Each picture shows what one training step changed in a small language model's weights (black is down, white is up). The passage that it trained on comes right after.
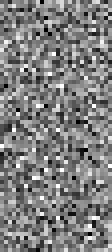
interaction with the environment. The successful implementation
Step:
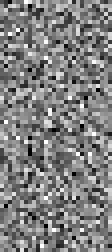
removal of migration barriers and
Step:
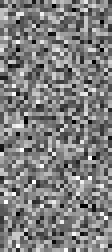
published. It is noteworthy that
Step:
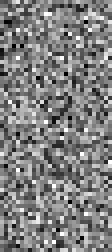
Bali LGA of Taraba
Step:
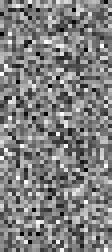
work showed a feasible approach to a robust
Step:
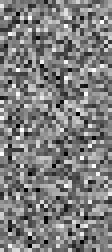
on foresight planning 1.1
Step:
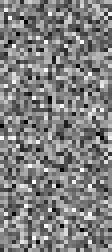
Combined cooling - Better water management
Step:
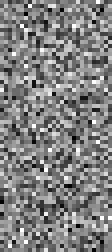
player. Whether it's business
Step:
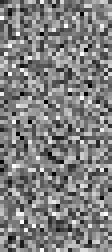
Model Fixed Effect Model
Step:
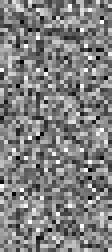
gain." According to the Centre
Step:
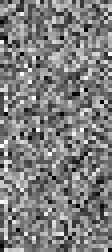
of the product and how it is published
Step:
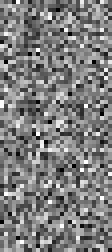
ensured by the method implemented at the production
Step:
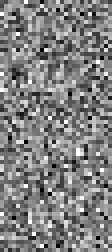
A markov chain approach. *Mysore
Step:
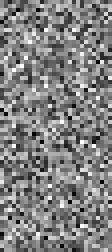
year, there is an increasing need to find
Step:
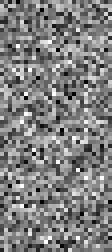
best in life. This is not a new concept
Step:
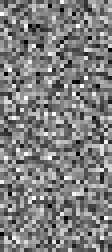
disorders. Pharmacotherapy is
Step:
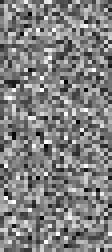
to provide results. To overcome these
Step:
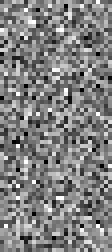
in your career ambitions? I am
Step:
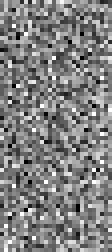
the most closely related 346 species of the
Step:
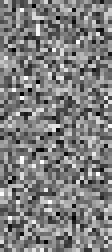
presence of 1% phosphoric
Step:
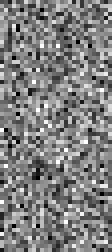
same trend for all varieties under
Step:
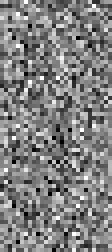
in pharmaceutical dosage forms
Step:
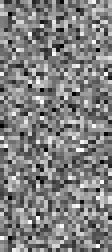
ordering without serial numbering. - References
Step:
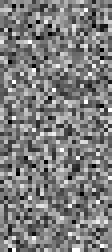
weeks' gestation, 2
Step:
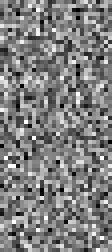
and 2022 [Fig 4]. The rate at which the
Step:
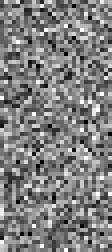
determined. It is proposed to classify
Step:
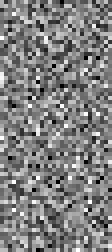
education, culture, recreation, and
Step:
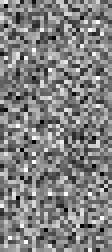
assets as loans to the private sector
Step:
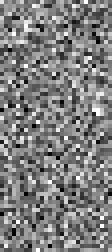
is the ultimate judgment of any
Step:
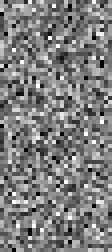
of adnexal masses where included.
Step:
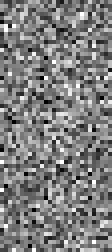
1 Introduction PRESENCE of
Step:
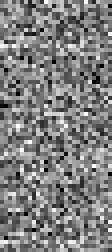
theory is considered. The agency theory was
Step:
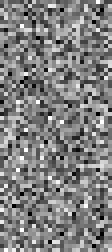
on player location in the game, the
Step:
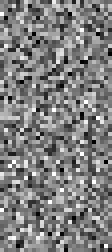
post-processing techniques. Key
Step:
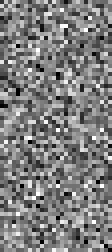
the research question that is: "Is there any relationship
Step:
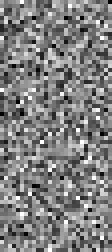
resources on pedagogy in public secondary
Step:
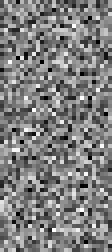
Dhan 4 Ln (Pr) =
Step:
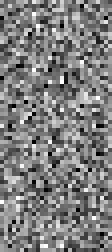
of cell walls (six sides
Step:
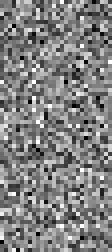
at various low humidities was measured by
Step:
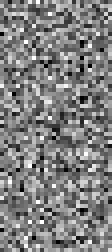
by the World Health Organization
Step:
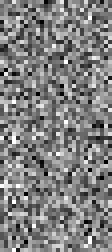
of substances is presented in Figure 7 and
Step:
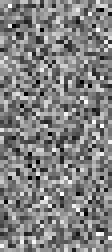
733%, and heavy-buses
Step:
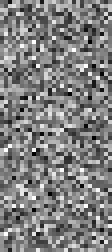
knowledge for biodiversity conservation*,
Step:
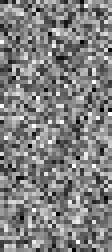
P-DATs. To do so, we test
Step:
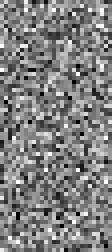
type Damage onset load
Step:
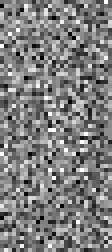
on economic growth. To obtain multilateral
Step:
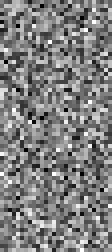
front, greater spending has been on
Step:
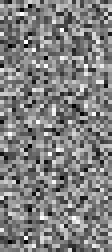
shows no correlation to discharge
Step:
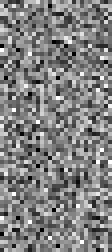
no clinical trials were used in the present
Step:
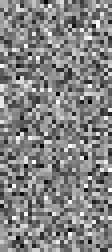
Nutrition, Faculty of Public
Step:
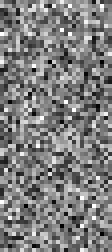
and were sex-matched, with each
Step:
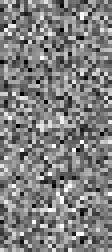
Computer Science from the National Technical University of
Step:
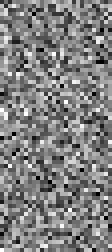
calves, Dockweiler et al.,
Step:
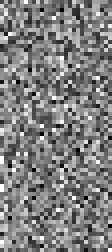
complementary methods can be extremely important.
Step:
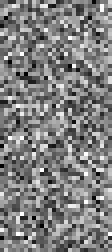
track the learners' progress using the
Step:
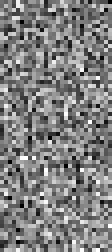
continued development and promotion of the
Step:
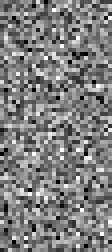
to that of Leonardo's mother:
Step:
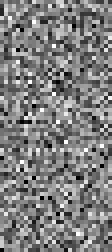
Caruth conceptualizes trauma
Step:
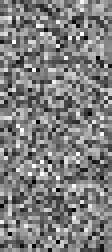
population, rapid growth in urbanisation
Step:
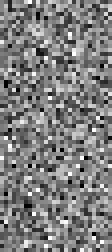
treatment UPN13 Diagnosis 20
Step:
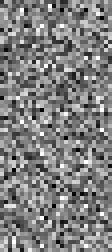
such as the topic's age (the start
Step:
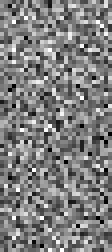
labels. Beginning with a
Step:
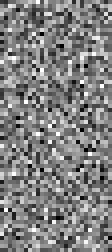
on the context of medical ethics education within higher
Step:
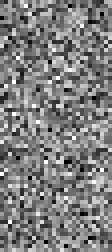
age of the child? 1c. Does this
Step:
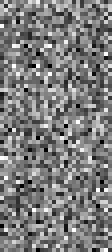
[31] and are represented in Table 2.
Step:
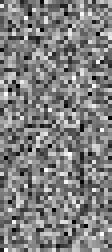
ratio of the magnetic compression to
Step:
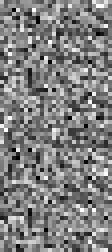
the Knight's quest for the Holy
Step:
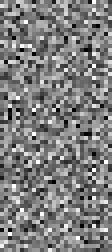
day. So the researcher
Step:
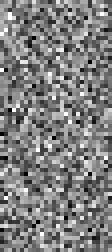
17% 3 Fluid Level (m)
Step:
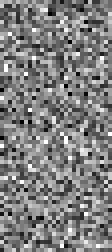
Competing Interest The authors declare that
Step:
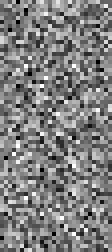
bio-based materials, computational design
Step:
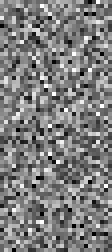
accommodating control in a chosen
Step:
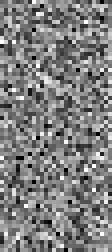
coaxial lines, some relatively long,
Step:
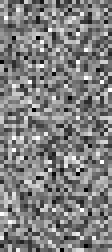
aid in everyday life (4) But
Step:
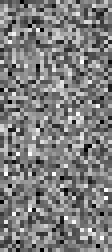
overall reliability. For this purpose,
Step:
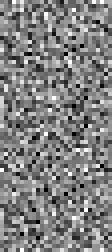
an invaluable tool for comprehending and
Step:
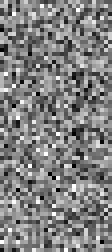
rapid development of urbanization has
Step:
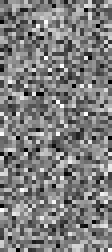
measure, that is to define completely with
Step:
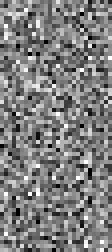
(CLUMPY) respectively to
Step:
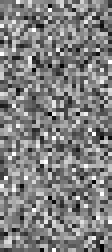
and, crucially, repetition.
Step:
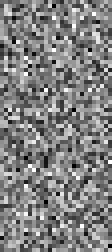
commercial units 4 Road and rail
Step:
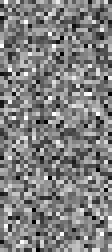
centuries by philosophers,
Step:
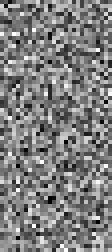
construction is assumed. For a 400
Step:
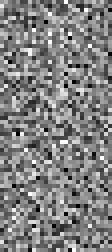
Department of Anaesthesiology,
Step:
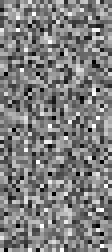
test to diagnose latent TB is
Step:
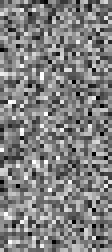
the next subzone to send the
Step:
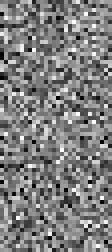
task needs information about contact forces and
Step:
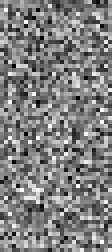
bolted connections: (a)
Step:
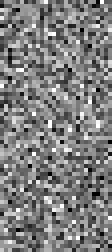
load is pure mode III. In between
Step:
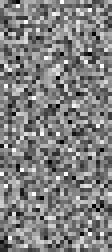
as features extraction and machine learning.
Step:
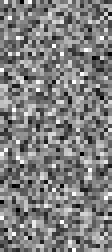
coumarins (Cowan et al). The
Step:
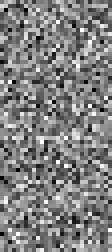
placed into a press and the
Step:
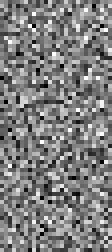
stakeholders of national interest. The
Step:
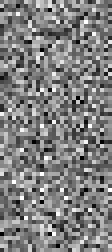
of investigating crimes, where the main focus is
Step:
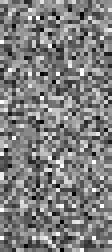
chronic cough (96.8%
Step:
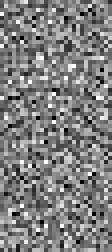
find many *Kawayes* in a
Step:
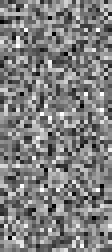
the share of electricity costs in
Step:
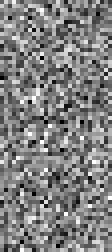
0$ for all m . Definition
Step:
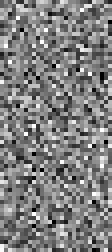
LSB}$ iii) If
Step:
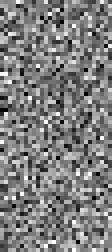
job cuts and employment losses,
